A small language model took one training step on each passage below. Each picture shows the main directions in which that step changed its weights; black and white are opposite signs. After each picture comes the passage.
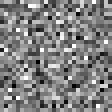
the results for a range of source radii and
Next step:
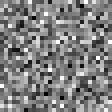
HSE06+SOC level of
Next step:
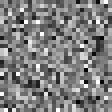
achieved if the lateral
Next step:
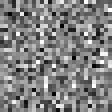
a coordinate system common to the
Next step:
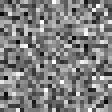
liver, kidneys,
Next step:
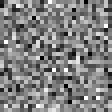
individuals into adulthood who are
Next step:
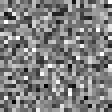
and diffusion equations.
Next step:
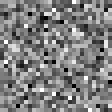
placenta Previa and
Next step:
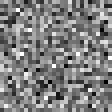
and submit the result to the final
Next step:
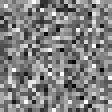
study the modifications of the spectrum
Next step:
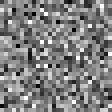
second task of the form factor is the
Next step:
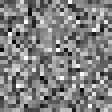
the values expected from DWB's
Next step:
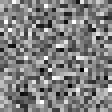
both the pristine and functionalized
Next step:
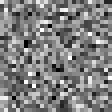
catheterization (TPC)
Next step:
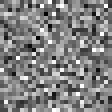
are regular, constant, and
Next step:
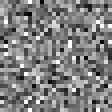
in the \chandra observations used by
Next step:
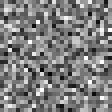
kernels are radially symmetric;
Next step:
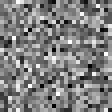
many years using runoff plot experiments
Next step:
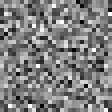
same scaling as the differential conductance
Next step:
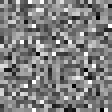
data gap is selected at $t$
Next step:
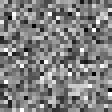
to confirm the presence of high
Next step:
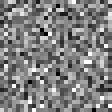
space-time point $(\mathbf{x},
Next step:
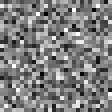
to assess the efficacy of email
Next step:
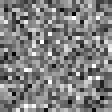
can be extended to also cover the
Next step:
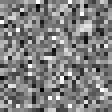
the various forms of data in network
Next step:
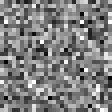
best possible efficiency gains can
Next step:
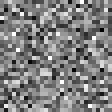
to estimate $T_i$.
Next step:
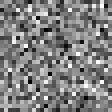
of the paper submitted for blind
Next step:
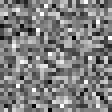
way forward. \deeplab
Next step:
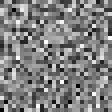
because it has a higher sensitivity to
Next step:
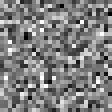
total energy of the system is given by
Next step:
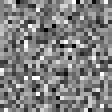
formulation of platform-usage
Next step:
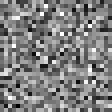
subchains are supposed to contribute
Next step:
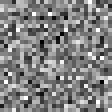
paper identifies the impacts of the
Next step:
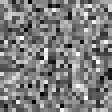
film screening that serves
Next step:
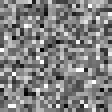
to the local tow axes. For
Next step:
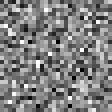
therefore rejected. Research
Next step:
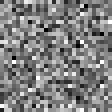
of the stellar wind and the mass
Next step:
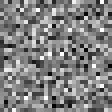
would allow us to express the partition
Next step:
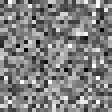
effect is observable in the case of
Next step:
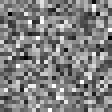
lobes hinges on having
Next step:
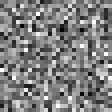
in 50k genotypes,
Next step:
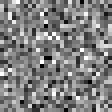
flux from a gyrokinetic
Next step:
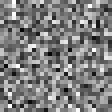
injection Fig 15 Mobile phase
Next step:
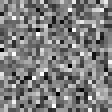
the collisional scattering regime
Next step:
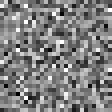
extended to the ambient solar
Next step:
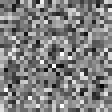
physics, because most of these studies are
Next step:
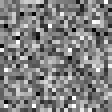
a powerful solution to deal with such this
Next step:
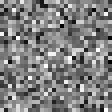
*H. oryzae* and
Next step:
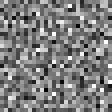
framework to produce pseudo
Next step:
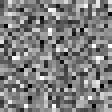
outcomes. The fields of application
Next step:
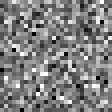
{Sugiyama}}, \bibinfo
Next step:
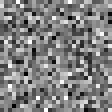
design of robust interatomic
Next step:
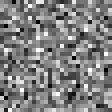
which exhibit both plane
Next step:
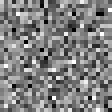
none suffers because of difference in
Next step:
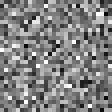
with sodium nitrate and
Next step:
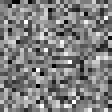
12 seconds measurement at an average
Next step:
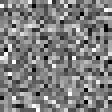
but before control returns to
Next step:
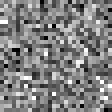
QKD nodes implemented for
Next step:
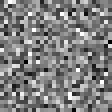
regression coefficient β
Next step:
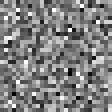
growth in the control; dt = average
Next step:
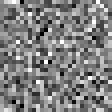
other actions that disrupt
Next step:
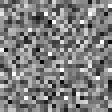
3 Radiological union at 6
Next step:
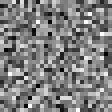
partners and other stakeholders
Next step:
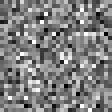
situation is different for muons
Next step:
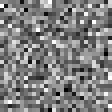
annually. Therefore, the
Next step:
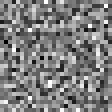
a thriving ecosystem with
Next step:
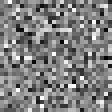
e-resources by the users.
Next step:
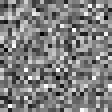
operating software. This
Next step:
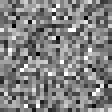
for Aerosol Physic
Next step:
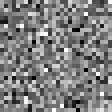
traditional methods of mining may take
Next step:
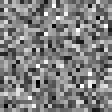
that “students themselves
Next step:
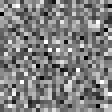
$\ZZ_d$. Putting
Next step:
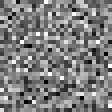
of a voltage across the
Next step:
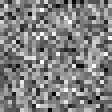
model, we use $\alpha_{2L}$
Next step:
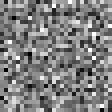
relative distance approaches the
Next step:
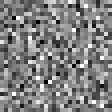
country not only achieving these
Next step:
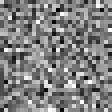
method or large scale DDA simulations
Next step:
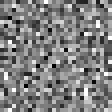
constraints while rescaling all
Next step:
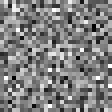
always good to follow this up with
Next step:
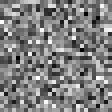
lead to heavier workloads
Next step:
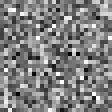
passed through the die in the
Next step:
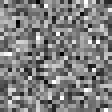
patients suffering with BPH
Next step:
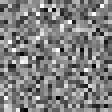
University of New York) -
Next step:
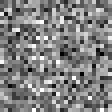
$\theta$ is} \begin{equation}
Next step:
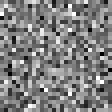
research data and results may be taken as a
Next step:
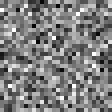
17mm was recorded in
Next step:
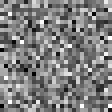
to the quoted uncertainty
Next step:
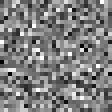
proportion. In the Russian
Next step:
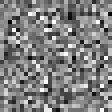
face drought (UNEP
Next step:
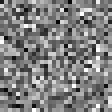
The ACHP system COP was
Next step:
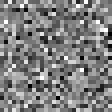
useful for decision-making.
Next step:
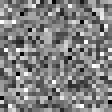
This results from the fact that the equation of
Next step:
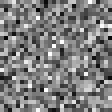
= {Das Sarma,
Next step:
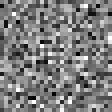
of infectious diseases in
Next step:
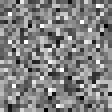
variable blocks pointed by the
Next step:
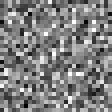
oxides, and more recently
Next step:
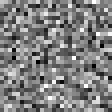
the key mechanism driving the
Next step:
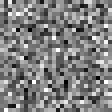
$\{ k \}$ is suitable for
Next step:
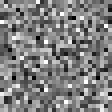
some regions of parameter space the upper
